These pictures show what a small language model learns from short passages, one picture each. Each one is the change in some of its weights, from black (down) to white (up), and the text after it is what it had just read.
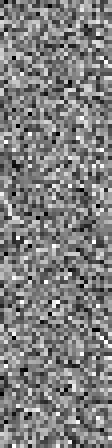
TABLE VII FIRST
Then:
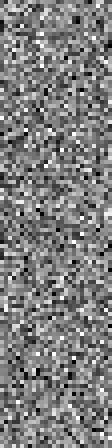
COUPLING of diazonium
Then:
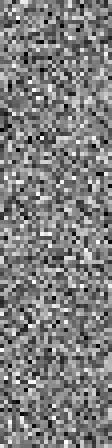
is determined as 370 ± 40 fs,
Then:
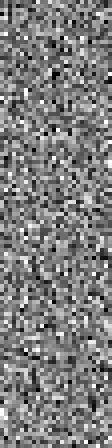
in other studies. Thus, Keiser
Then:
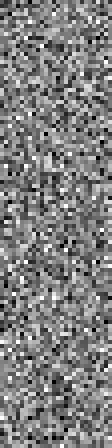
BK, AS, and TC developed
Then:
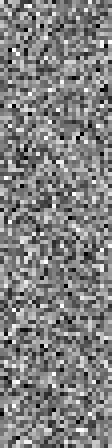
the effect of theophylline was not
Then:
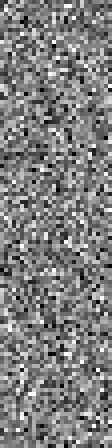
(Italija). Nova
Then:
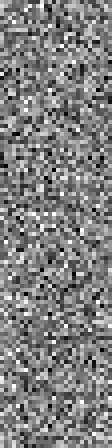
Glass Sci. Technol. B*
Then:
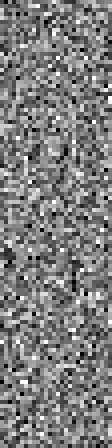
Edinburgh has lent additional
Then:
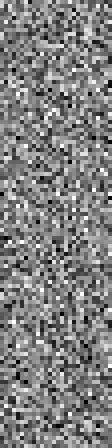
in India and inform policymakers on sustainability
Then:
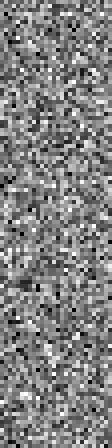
it. The intention to reuse a
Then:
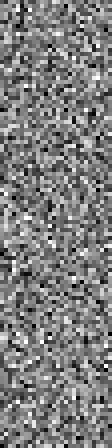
of the genetic prediction of both traits but
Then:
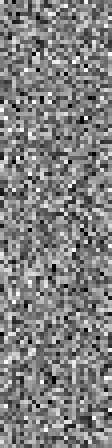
tourist attractions. In recent years people
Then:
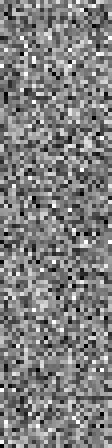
boat was named an era type
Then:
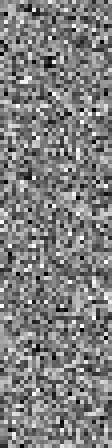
paper have certain reference value for improving early developed web
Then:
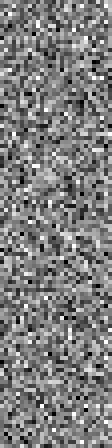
map of study area 3. Materials and
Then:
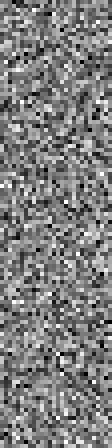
No signs of infection were noticed.
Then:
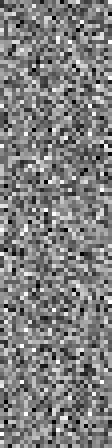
the application of the noise reduction algorithm and
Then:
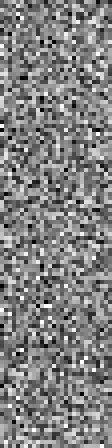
Brennan, F.; Collu,
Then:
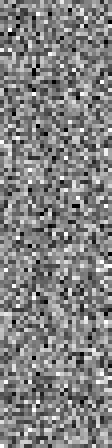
denying activities within it. Therefore, the need
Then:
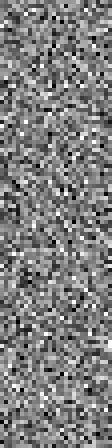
the antioxidant system. It also
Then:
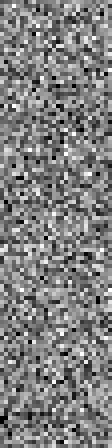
case cancellations or delays are
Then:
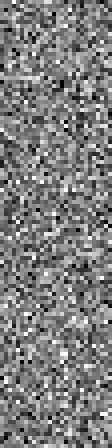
ha and cropping pattern is mono
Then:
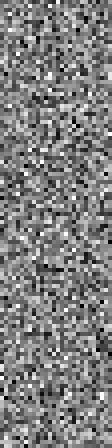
and more direct routing paths as shown
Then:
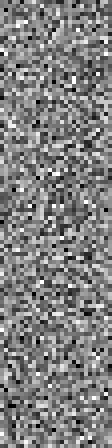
ones go through and live by a process of
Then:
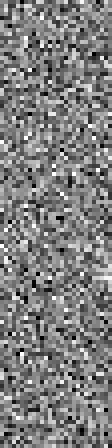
Oleracea* L was done. The
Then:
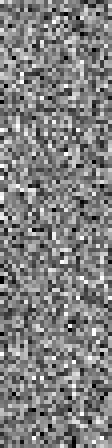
R2R peer-to-peer
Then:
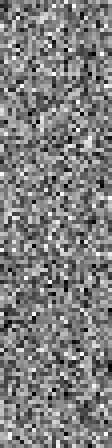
asperum* and *S.
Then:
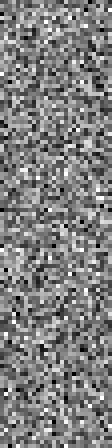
by the incorporation of the emulsion into
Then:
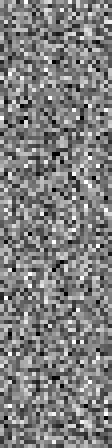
in the company, employee motivation for their
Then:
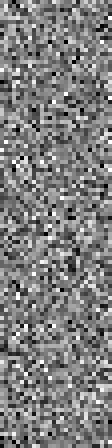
*social worker, school, student,
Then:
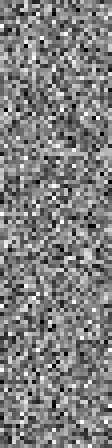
of woman basketball
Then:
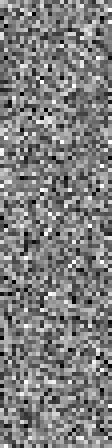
Shim, J.H.; Lee,
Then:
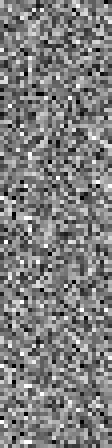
the feasibility of the design for the expected
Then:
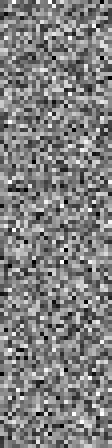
equations can be solved to obtain all the
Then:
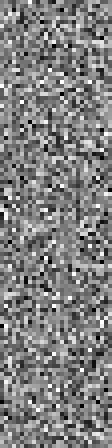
Students. The total populations of 140
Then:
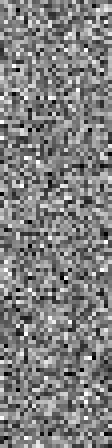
volumes I-III),
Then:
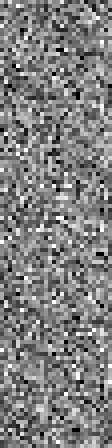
Controller Micro-grids
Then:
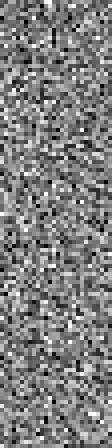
.These are Capital adequacy
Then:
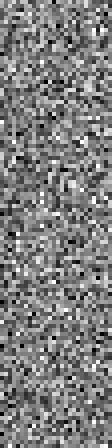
indices in the Indian stock market.
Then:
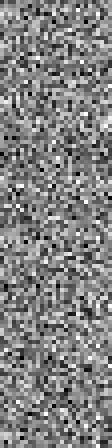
study uses a descriptive survey approach. Data
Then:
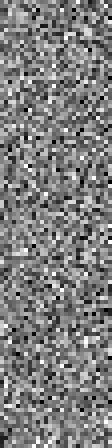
useful in the both scenario i.e.
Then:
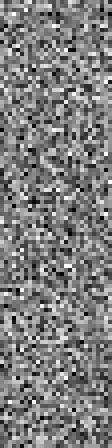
and objectives: Hypertension is a
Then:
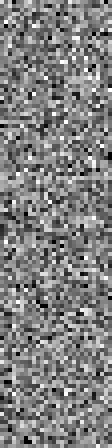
Consequently, the 2025 reforms,
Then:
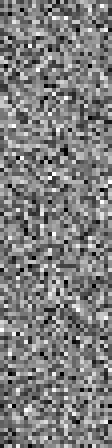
using Response Surfaces Methodology
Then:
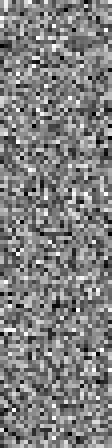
(eg, central telephone;
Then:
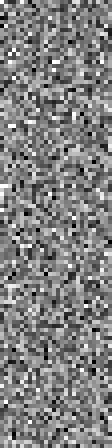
random initialization self-vector, has only
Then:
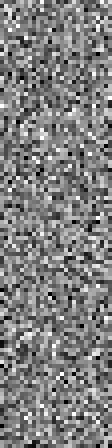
provides quantitative evaluation metrics. A base
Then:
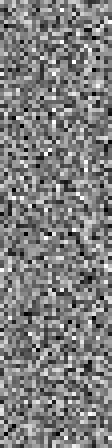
to the right customer. While collecting and
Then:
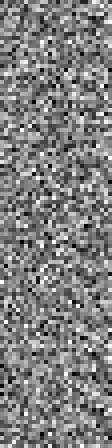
Marcel Dekker, New
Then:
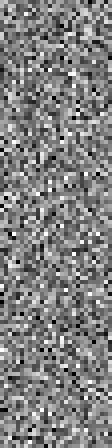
on feed intake and feed conversion
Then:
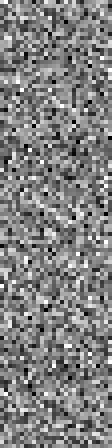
and involuntary motion.
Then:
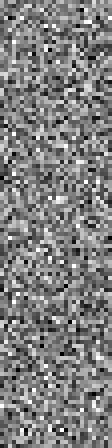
of byproducts while processing these large
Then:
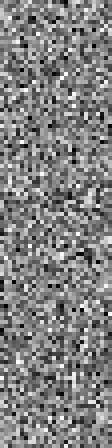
tuberculosis by Xpert
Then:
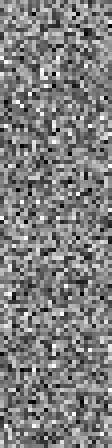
and penalties, as well as to
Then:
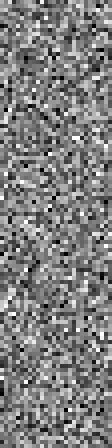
The specimen signature of the customer is
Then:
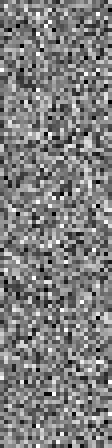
mites appear as tiny specks
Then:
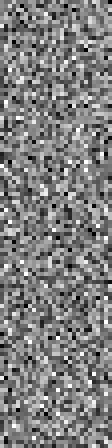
proposed model is lightweight. It
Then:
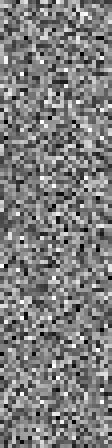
the Agency project team. This is not an
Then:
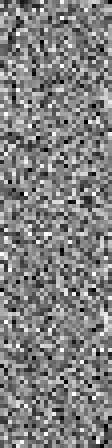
with the other models. Such a variant
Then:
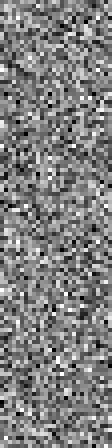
unit cells are constructed around a central
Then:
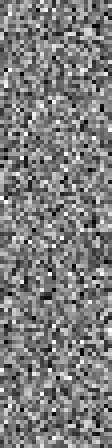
answer. However, these two virtual
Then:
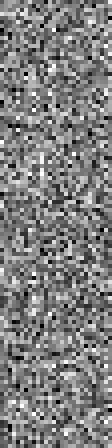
from stiffener tip at
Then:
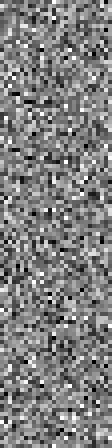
data exchange. The UC2.2 aims
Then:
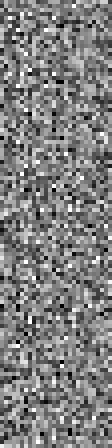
Sleep Apnea, with
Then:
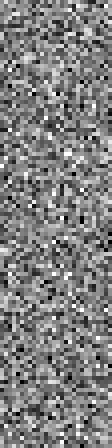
of 25 (72%) patients in group A
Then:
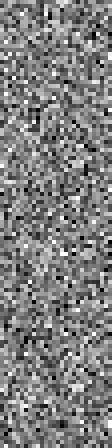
a few minutes by properly choosing
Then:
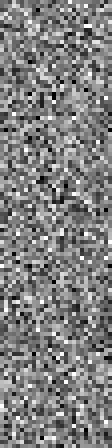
time in history, different and conflicting
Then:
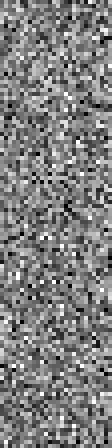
regarding the importance and enhancement of trees in
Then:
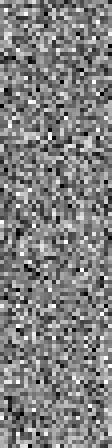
mid foot score p value Base
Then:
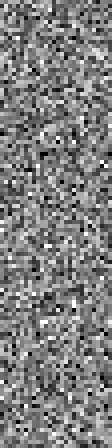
Kirschmeier DLR
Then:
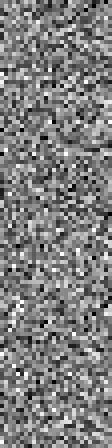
hospitals play a crucial role in shaping
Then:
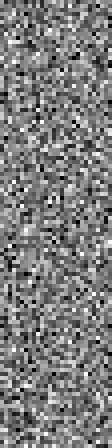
the intensity of target tastes
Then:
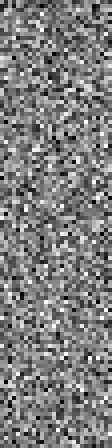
Inhibitor 1 (P21),
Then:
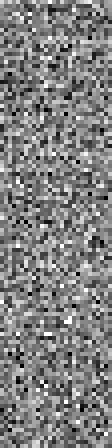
Balancing Th1/Th2 immune
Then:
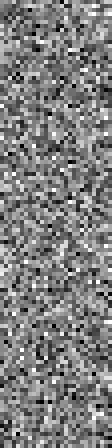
- \gamma)e^\phi +
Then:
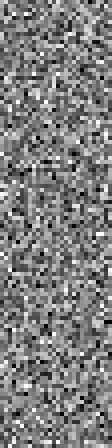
on the Financial Performance of Bank
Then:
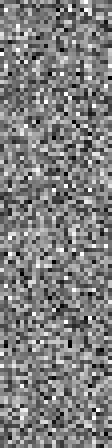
or process in your organization enabling
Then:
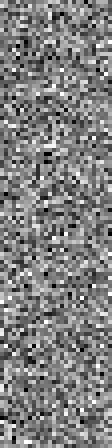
the open phosphate mines, the
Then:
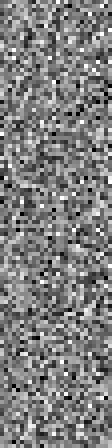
(crystal violet).
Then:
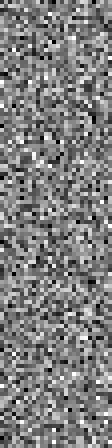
of bio-sludge hydrochar
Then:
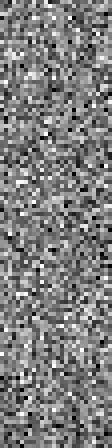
while attribute analysis can be applied to
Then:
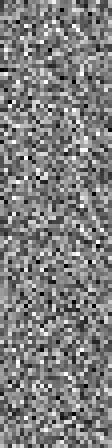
is formed in the teaching and learning process.
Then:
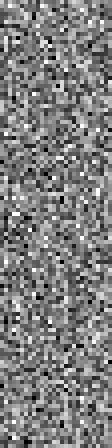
outlined for ensuring the high level of quality
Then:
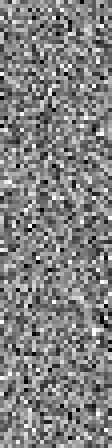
not ultimately periodic modulo m
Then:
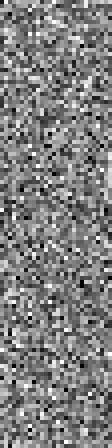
were laid in the upper reef
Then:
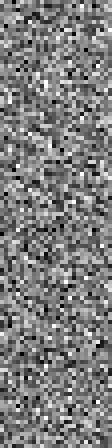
No Dimension Description 1
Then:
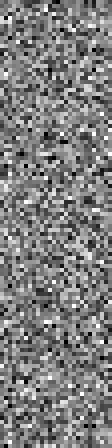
3.2 Cultural Selection
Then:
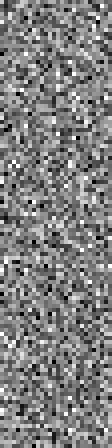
sous-vide cooked
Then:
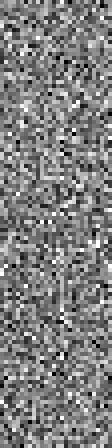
on general JSQV, and then the
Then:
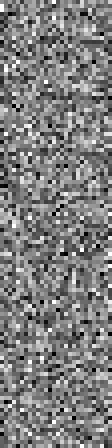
Technology, a PhD. project was started in
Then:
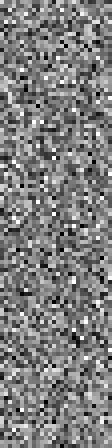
to correct pronunciation. Taking
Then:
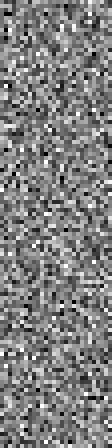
allows free flow of communication and information for researches
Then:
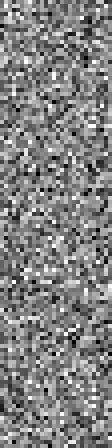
J_c \end{bmatrix} \quad
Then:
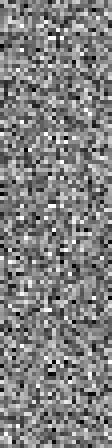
of making data available Thank you very much!
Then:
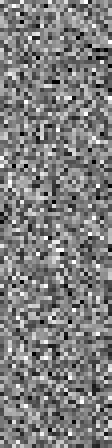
premature defoliation of some
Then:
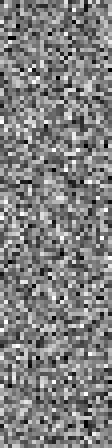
Algoritma, yükleme
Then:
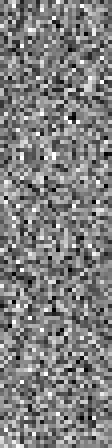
incidence and diagnosis. In 1989,
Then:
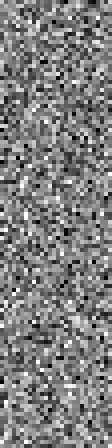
network of social relationships is significantly deficient in
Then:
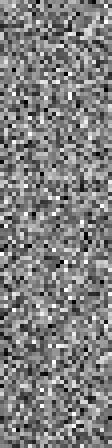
waste from the fire site. management of
